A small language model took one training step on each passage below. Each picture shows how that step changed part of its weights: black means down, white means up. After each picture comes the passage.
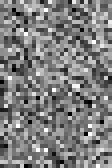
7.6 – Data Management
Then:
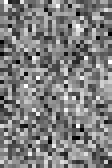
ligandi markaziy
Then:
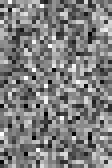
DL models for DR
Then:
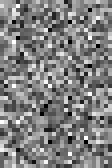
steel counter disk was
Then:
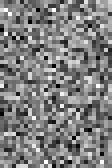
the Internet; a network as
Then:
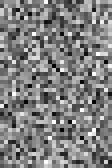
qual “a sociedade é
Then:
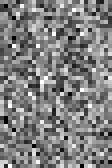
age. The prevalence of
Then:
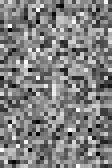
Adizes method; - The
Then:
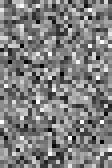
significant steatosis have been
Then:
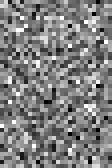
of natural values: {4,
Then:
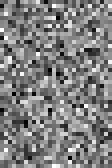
Acesso em: 06
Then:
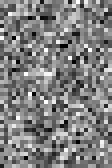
om te innoveren en
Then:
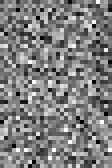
method are justified by
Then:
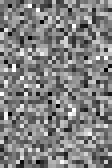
unique fixed point $\alpha\in
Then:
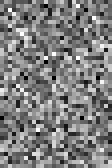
interpret this blessing.
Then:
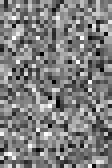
were transferred into magenta
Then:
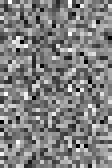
happens at $x =
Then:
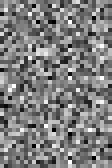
connected time-independent reference domain
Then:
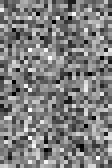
model pembelajaran penemuan
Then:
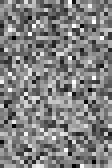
& Subtle Expressions
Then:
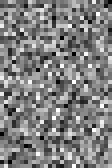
to a successful fatigue
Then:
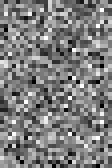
существует свой
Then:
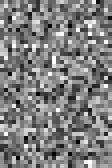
chemistry principles: they
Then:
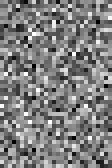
When the solutions to this equation form
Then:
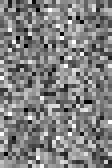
el general Zabala, que
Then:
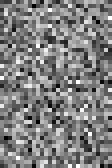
activity in the system of physical education
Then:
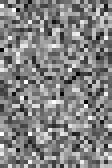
orale, anale e
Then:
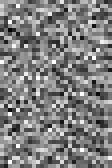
used here would be to use the
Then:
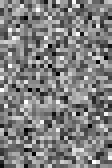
proof we presented for both theorem A
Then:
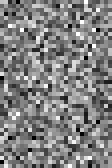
Wald tests, and
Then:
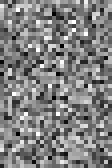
\right), \eeqn where
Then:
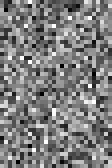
clara e precisa esta
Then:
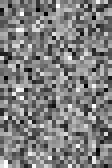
the pinching-off of
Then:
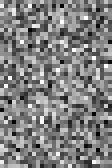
Barrientos, R.,
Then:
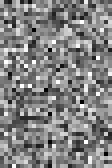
Makarov National University of
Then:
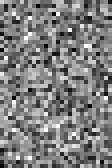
tarix fanlari bo'yicha
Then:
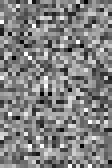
uniform concentration is maintained throughout
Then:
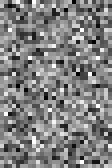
Verse 50. In:
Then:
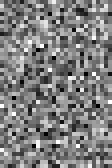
will include more subtle factors
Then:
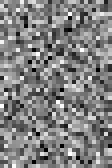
stress (Barriuso
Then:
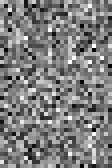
Then $Sub(\cal M)$
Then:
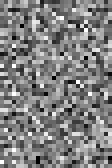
stage is described. Figure 1.
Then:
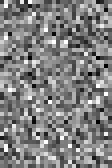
a spongy dough frame
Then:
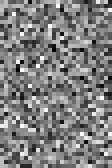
two ore mines to
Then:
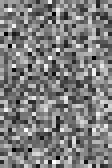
does obviously improve the
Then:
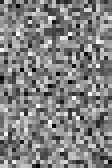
higher income it could provide since
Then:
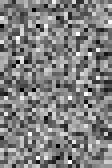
amounts of heterogeneous
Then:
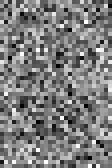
- Area where, s is
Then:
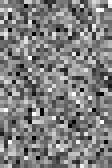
of degree -1 on forms.
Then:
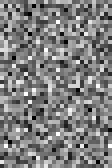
after the first purge, we
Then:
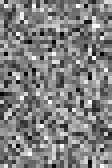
for the lower factorials.
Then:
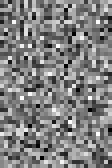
be the {\it unique} formal
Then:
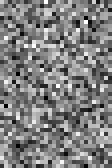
of such a cut locus leads
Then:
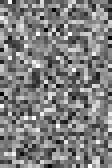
$\lambda = \rho$ then
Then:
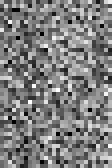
the second result of this paper is
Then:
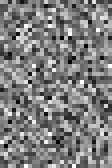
of a set $F$ of
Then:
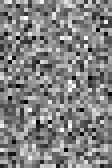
functions} Let $A$ be
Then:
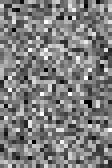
network of ground stations is needed
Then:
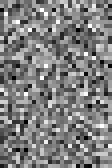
now adopted to analyse how
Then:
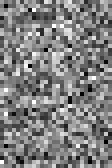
e a apuração de
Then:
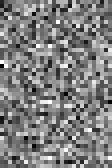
based on the machine's time,
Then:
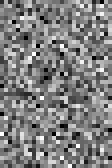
and highlights any notable findings
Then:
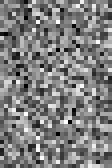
of these complexes and this may be
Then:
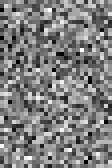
marginally stable because of the
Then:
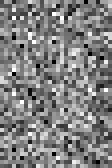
geometry. ## II.
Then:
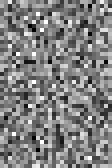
and tensor analysis. This includes applications
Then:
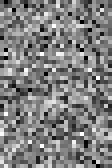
Zika virus that
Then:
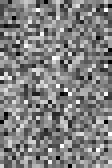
opérant au Maroc.
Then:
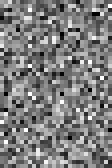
o senso comum. Por
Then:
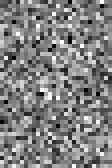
maximizing the charging
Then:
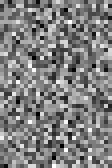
to the original complex structures.
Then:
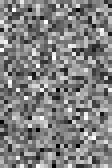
breaks down. Indeed,
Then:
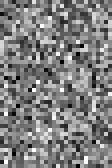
efektif karena
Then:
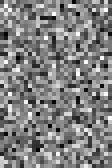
acteurs communautaires peut
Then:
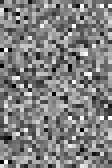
we do want operator product expansion
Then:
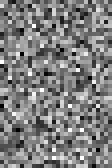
diffeomorphism which means that
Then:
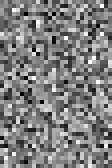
p,\endalign$$ by the
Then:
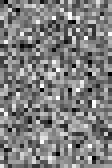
correspond to fluid lavas
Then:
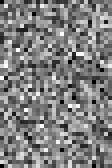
for each pair $(c,
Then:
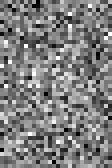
own musical voice.
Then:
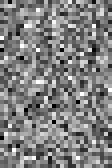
we have $$ b\leq
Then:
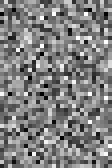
Для согласования
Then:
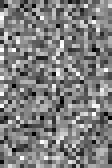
avec le PIB per
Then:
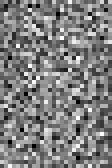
environnementales, les
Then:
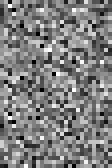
be represented as the sum of an
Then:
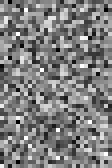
not able to carry out all forms
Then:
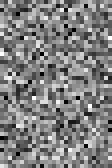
$BG$ in terms of
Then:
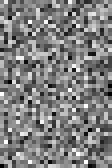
model of $\mathcal{G}$
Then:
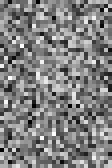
least one of the end edges of
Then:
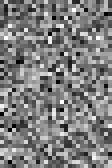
5G and coexist with previous
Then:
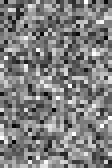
memberi jarak antara
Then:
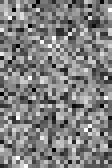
one maximum $t_0$
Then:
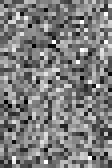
khatib or orator
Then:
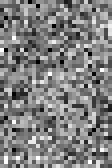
(2023), Expression of
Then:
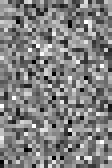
perspectives: scale and scope
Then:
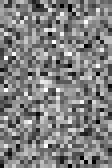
hazm qilish tizimi.
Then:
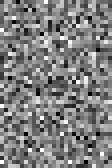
the relational model is linked
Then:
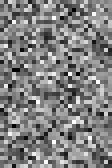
world. nature, 602.
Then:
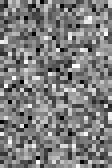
orqali ilmiy tadqiqotlarda
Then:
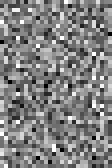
consulados dos EUA
